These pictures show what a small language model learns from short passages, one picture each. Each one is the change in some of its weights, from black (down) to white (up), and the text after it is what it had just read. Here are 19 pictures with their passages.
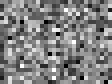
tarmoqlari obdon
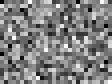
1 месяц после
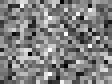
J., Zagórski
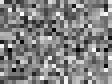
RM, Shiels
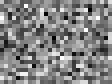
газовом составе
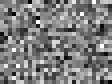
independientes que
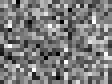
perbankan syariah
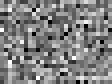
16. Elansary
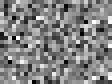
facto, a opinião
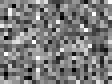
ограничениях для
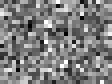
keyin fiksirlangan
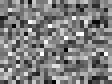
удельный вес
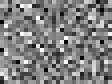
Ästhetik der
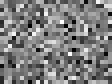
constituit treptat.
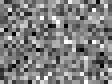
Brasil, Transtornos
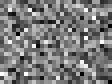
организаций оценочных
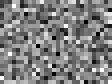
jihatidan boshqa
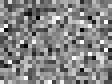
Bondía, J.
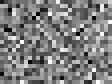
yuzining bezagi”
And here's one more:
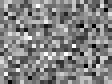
Народная Республика В
